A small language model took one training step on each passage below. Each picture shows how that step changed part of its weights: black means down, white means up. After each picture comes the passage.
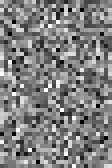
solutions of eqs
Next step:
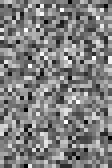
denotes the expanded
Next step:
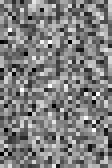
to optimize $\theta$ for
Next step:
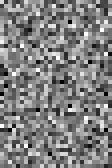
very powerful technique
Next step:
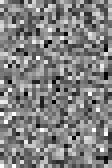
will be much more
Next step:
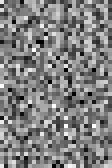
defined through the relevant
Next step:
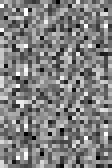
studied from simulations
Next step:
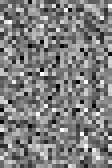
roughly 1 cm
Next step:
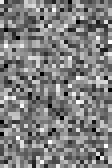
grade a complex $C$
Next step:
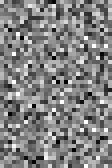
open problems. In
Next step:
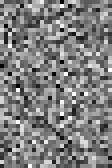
a 3D rendering of
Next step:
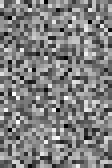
\end{align*} Therefore
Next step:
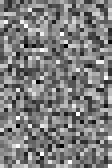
arousal dataset
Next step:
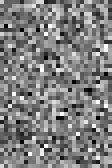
We establish four
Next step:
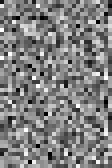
we just want to use
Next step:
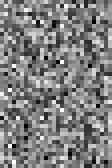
the characteristics of a
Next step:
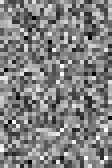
is driven by the parameter
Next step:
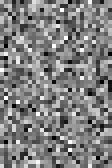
to account for the
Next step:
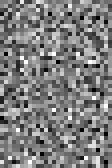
In that case, there are no
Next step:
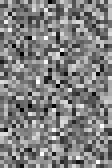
left weak order formed by
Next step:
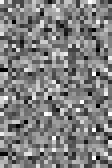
from the occurrence
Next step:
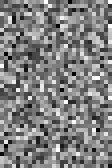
a constant group scheme,
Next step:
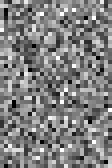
is high. Transfer
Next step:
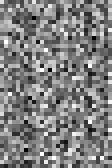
is consistent with the
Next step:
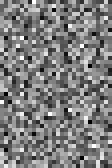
- 1$ that are not
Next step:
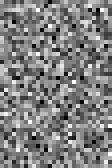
section investigates
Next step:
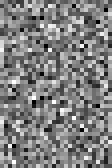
diagram into sets of
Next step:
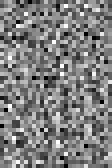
Klamra, M.
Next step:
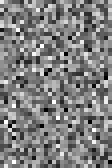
will be ignored for
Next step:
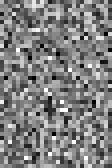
$\Oq$ for the right
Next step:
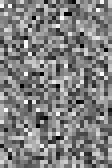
profile along the
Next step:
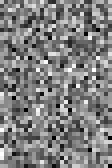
index at the reference energy
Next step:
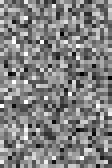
entangled state. This
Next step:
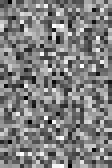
radial contour integral
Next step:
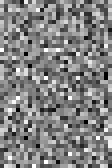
would like to thank the
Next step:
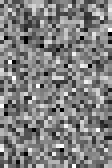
the eigenvalues of the
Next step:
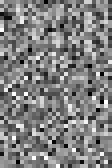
given any extra information about the
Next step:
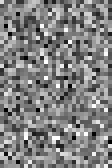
EW}\over T_{\rm
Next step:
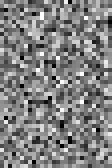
used invariant manifolds to
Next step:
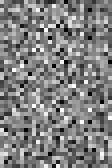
compute a correction to the
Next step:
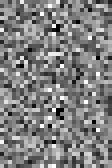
low-energy constants
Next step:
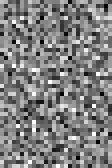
explanations, such as
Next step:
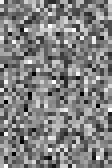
right ideal contained in
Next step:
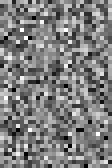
and by \cite[Proposition
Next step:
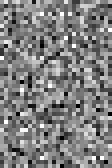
while $\mu$ varying
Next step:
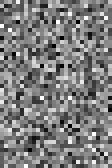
or $r\leq p$.
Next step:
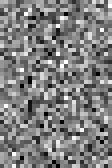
already. Now
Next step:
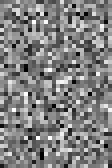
breaking scales.
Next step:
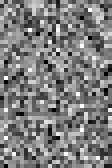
the H1 intensity
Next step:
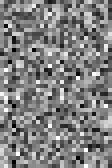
The proof is by induction on
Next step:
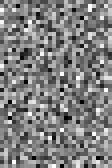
all) theoretical estimations
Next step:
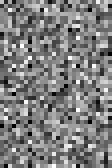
at most one neighbor
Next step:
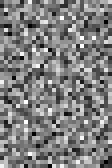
above threshold.
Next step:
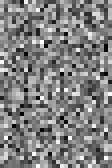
would be displayed in the
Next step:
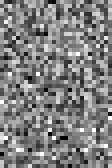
algebra $(A,\mu)$ is
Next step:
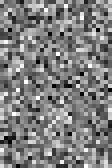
instrumental effects as
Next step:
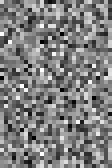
normalized base change with
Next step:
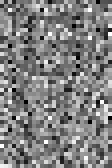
at least at the level of
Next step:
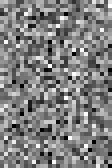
already noted in
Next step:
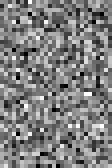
Proposition \ref{oo}
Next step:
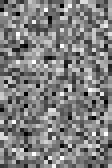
Such region does not produce
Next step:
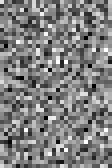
be taken as indicator for
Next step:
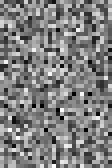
effects of spin correlation,
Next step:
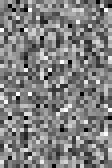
contains all the multisets
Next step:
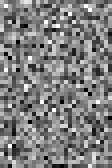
Angle dependence of
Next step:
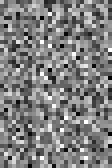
A Test Case with
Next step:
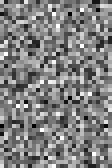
topology on $\random$
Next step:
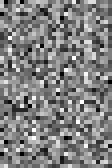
[001]. Therefore this
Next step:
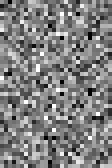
are valid also for
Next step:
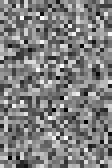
quickly identify the
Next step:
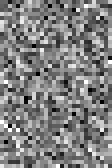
and the functional basis on
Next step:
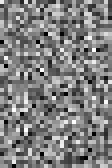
were obtained. It reflects
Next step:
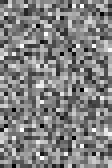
commuting unitaries on
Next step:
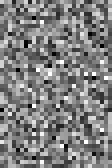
and the stability of the
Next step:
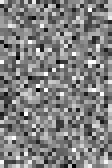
are vector spaces, and that
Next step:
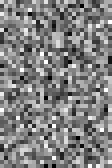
other related scalars for
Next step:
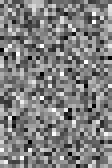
the dimension of $X$, so
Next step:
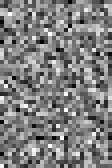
our results and \S~9
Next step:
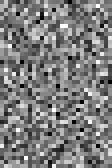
of two neighboring
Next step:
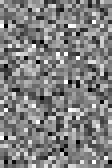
known, however, that
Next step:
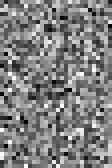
The slow convergence of
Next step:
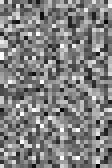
are far apart,
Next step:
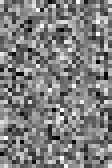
substitute in the definition for
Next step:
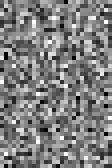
The absence of other possible
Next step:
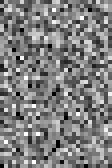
in Training and
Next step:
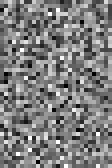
\epsfig{file =
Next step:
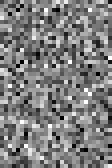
\] as the first moment
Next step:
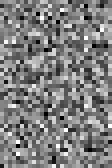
a pseudo code
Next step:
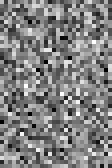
$x \leftarrow
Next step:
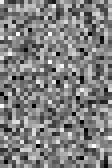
observation is that the evolution
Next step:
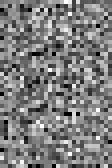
\to \cdots \to
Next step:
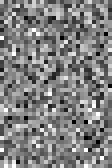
$V$ is isomorphic to
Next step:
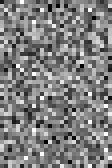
a beam with a width
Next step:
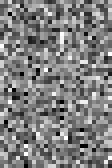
(Mg) content of
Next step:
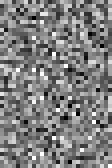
and increase with increasing
